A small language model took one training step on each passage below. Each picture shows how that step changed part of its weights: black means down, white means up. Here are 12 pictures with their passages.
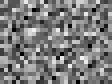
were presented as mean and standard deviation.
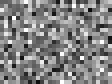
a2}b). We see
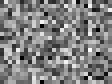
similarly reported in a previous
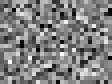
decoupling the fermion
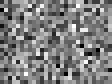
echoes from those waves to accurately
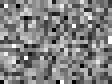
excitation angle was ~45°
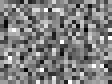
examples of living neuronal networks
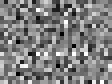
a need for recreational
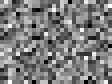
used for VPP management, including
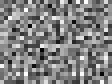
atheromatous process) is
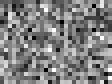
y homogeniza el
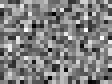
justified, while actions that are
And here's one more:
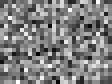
tension are not stress. Some similar
